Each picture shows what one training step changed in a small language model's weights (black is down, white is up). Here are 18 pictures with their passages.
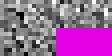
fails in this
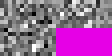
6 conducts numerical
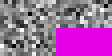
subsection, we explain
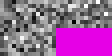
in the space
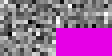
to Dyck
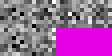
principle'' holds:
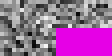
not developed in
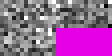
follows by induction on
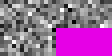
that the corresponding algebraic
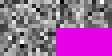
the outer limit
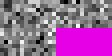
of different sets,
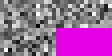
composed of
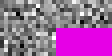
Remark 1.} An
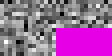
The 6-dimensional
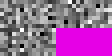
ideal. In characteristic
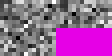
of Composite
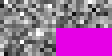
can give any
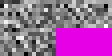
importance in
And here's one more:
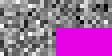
convex hull of all
